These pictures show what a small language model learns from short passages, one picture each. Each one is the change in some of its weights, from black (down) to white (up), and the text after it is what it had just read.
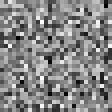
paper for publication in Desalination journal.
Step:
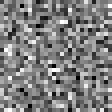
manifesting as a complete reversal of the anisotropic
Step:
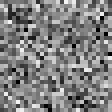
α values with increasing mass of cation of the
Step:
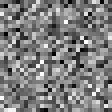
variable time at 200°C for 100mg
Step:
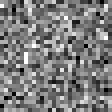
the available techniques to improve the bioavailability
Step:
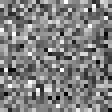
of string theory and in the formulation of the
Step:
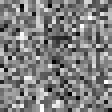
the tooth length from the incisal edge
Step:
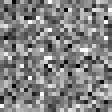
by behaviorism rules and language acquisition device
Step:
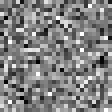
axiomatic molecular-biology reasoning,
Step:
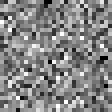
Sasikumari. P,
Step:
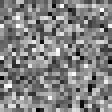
scalar metric perturbations have experienced (in contrast to gravitational
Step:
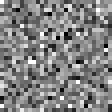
used and allocated by a company which is obtained
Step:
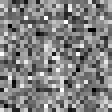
emission line galaxies, i.e., which of
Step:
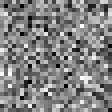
data acquisition, manuscript
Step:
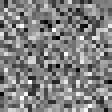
be employed in combination with a static electric field to
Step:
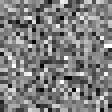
other. \begin{figure} \centering
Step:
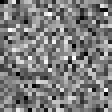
concretely, I can compute long time,
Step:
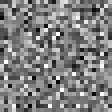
between the two controllers. Results revealed large,
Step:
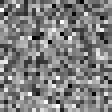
been widely used for cardiac image segmentation and
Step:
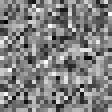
agents that favor collapse against those agents that provide
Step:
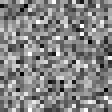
compiled in the Sixth
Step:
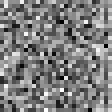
activity level of the host star. However, stellar
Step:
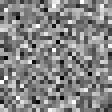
We first derive $K_{\mathrm{c}}$.
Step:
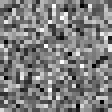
as input to learn a curved potential.
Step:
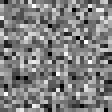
harmful social influences especially with the
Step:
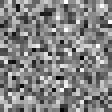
noise barriers see their net insertion
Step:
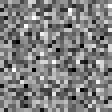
the environment as well as the economy
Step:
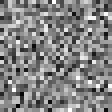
current through the resistor $R$, the
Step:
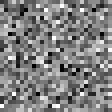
criteria and user-defined preferences.
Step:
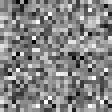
Meltem Yanılmaz
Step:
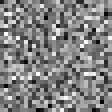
when the Q1 MOSFET enters
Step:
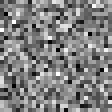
C/C brake disk while the halogen
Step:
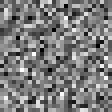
difficulty are you facing in coursework?
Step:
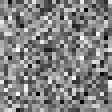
down, quarantine, vaccinate,
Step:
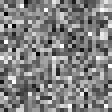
Since libraries become more and more digital,
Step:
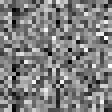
intervention program with emotional positive learning environment to acquire
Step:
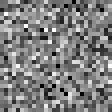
distributions for $n\ge 2$ at the
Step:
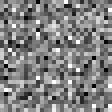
marketing strategy and competitiveness of small and
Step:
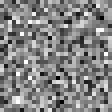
different human cell types in response to DNA damage
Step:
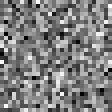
as the basis for the creation of such tourism products
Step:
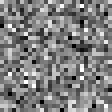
both; (ii) these outbursts can occur
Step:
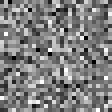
that, depending on the concentration, the drug not
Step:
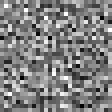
long wires. Both of these contain
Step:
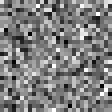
Other modeling methods better suited to complicated model
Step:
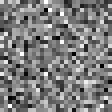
is closely linked to the social and cultural changes of
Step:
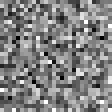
of this type of performance). Unlike some other
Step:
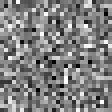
magnetic field and the gate voltages, the
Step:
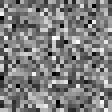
with a single 0.51 mm diameter hole.
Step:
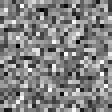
control of K_M , which recovers
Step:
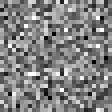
the presentation, for which the senior
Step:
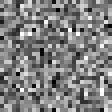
to cite this Article: Dr.
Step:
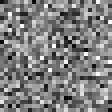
We need to define an analogue of
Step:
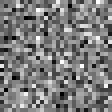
are several study limitations that should be considered.
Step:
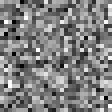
as an emergent effect of alignment, separation
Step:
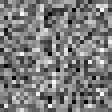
light at low angles with the aim of helping
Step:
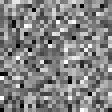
Spin Hall Effect in a
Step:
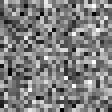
contains part of the information of C initial state:
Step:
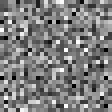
average squared divergence between the predicted high
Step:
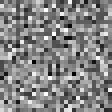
CON 2 Anastasios I
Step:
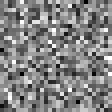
boundary conditions in the in-plane directions
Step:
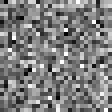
components of interaction. That is why the study of
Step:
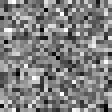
Seiberg $E_n$ theories with
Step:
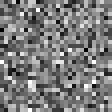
diagnose the field of overlying
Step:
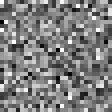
global demand for oil have resulted in ecological
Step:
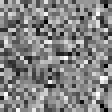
Model Aggregation with Incremental
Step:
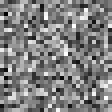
nonuniversal amplitudes above $(+)$ and below
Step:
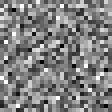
a high frame-rate we have not addressed this
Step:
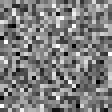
is treated as a significant parameter and taken as
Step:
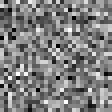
absorbers that can be used, $N$.
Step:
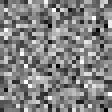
stations compete with each other to access the
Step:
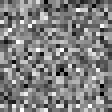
whether single-layer or double-layer
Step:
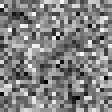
Search and access the services registry
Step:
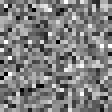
molecular kinetic theory as below. We assume that even
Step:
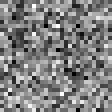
The Political Dimension of Ancient
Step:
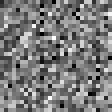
its image clean, or do you think that it
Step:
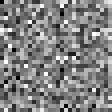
Case B mass transfer. In addition, more Case
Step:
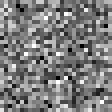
the occurrence of violent polymerization during
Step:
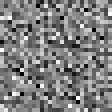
group of the graph, and its dimensionality
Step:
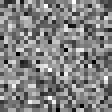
comparison, the plasticity index was also determined by
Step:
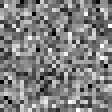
real-valued (Hermitian)
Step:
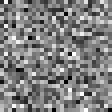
order to function successfully in AI-supported
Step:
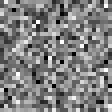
is the "LEGACY" one :
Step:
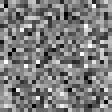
the digital domain. From the perspective of the digital
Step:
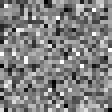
discussed in relation to RQ3.
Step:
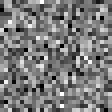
a rotation table equipped with a low speed
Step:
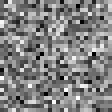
Pressure dependence of the HS fraction and the
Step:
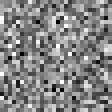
precisely, we start from the
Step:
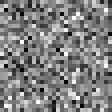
AdministrativeUnitNames Names
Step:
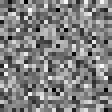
form within the area indicated by the white circle
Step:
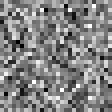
The third objective of sustainable development of the road
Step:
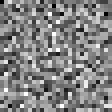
as appropriate trainers in such complex settings.
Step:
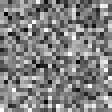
changes in the second-neighbor interaction
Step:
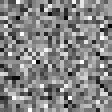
patients with acromegaly to identify an underlying
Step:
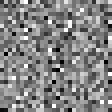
Thaler and W. Weise,
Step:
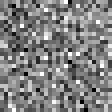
GenAI tools, become substantially more
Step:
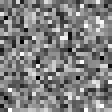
aromatic hydrocarbons are
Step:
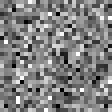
is insignificant [9]. We can meet
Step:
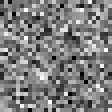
research methods will be historical and explanatory.
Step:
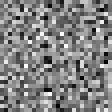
lateral cross position since the 70s.
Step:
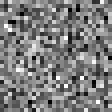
quench process are \begin{equation}
